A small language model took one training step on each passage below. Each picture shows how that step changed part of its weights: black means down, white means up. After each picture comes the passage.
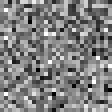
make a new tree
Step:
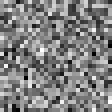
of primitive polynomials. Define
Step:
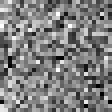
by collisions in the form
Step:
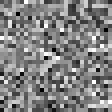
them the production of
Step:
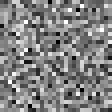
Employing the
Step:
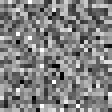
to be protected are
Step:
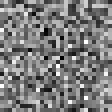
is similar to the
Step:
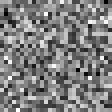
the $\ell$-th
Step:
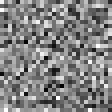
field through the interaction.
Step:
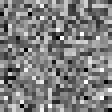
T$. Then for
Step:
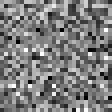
the above lemma to
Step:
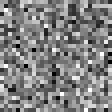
nonlinear problems). Our algorithm
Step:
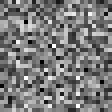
MRI studies.
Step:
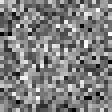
\right) $ set
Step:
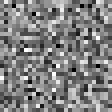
µA and
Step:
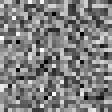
that are learned to
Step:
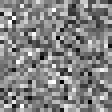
obéit à
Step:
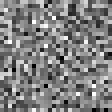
atmospheres (see
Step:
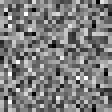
with respect to their
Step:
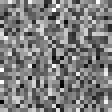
model to represent the
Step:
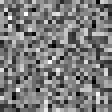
with respect to a closed
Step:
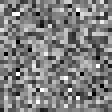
chosen two-qubit
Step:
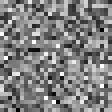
of financial transactions
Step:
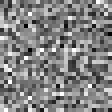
computations, they did not
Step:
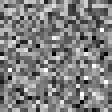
the unfolding
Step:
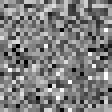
the canonical case by a
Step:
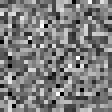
Tan}) implies that
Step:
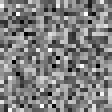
for 8 years where he
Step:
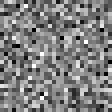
linear I-V curve
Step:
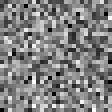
multidimensional spaces can be
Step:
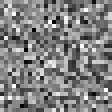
all three particles employed.
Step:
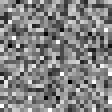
of the evolution of population
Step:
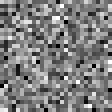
of bus $i$.
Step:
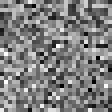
with the wind, they
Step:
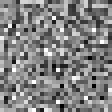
magnetic field generation, and
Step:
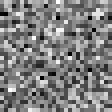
(\mathrm i +
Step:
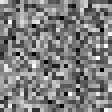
sequence of linear algebra computations
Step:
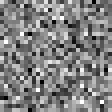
di tutti i
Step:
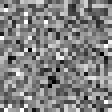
scales in the problem are
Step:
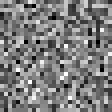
with a more precise version
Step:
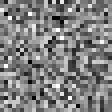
q/p$, the
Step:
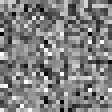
\partial_t u
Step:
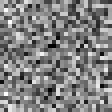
``the particle with spin
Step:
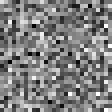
sequence of logarithmic groups
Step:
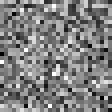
more details. In
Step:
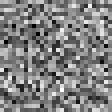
number of targets.
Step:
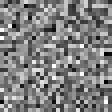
lift coefficients corresponding to the
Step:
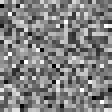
assumption that $f$
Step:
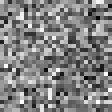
power rate of decay for
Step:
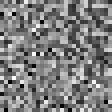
this can be attributed
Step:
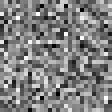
arcs, none of
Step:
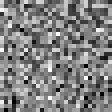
method was used for multiple
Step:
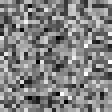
$G$ is a
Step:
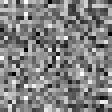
angular momentum redistribution.
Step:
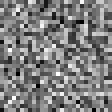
appendix is to give
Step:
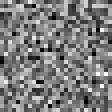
with a multiplier,
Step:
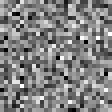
be positive so that the
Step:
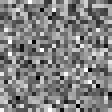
to accurate health
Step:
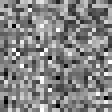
voltage fluctuation in
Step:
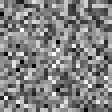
The overall rate of charge
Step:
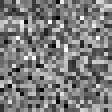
easy to prove.
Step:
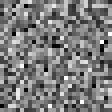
if and only if
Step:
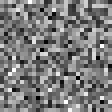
to give a very short
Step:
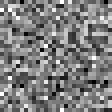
(which is the size
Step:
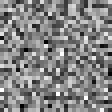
of parameters that characterize the
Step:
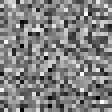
electrons that strike the
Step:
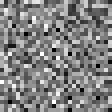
comparative solution project
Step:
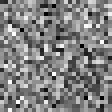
light beam traverses
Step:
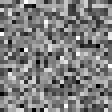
not have expected HST
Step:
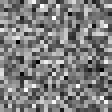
out several mistakes
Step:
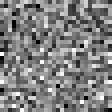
closed subsets, then at
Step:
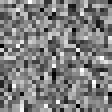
to relate the
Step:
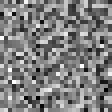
this is not a practical
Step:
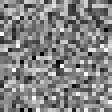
the NLO QCD
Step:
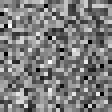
turbulence for a
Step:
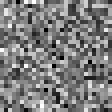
generate the third. With
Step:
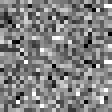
$\B$ be two
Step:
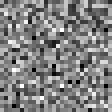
denotes the positive and negative
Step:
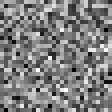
the following commutative diagram $$
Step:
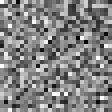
main limiting factor become the
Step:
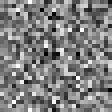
to as {\it the
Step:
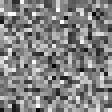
``exact'' numerical
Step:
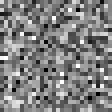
C_h {\cal
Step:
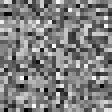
lattice energy. The lattice
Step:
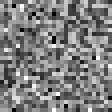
and $E=
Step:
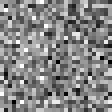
ac transmission systems,'' in
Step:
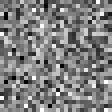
Example below.) The measured
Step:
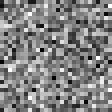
short distance theories, related
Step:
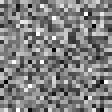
distribution center $j$
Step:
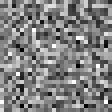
a height of 80 mm
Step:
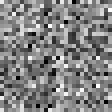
button to generate random
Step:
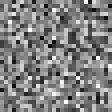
to a constant force
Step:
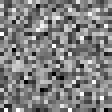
Selection~3 with
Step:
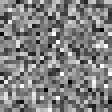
of the heat bath
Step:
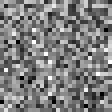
the opposite variance for the
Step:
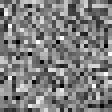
On the associated primes of
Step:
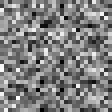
like pleura
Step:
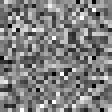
found, parasite
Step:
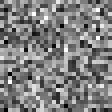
necessary. It also
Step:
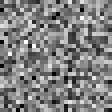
conditions based, for
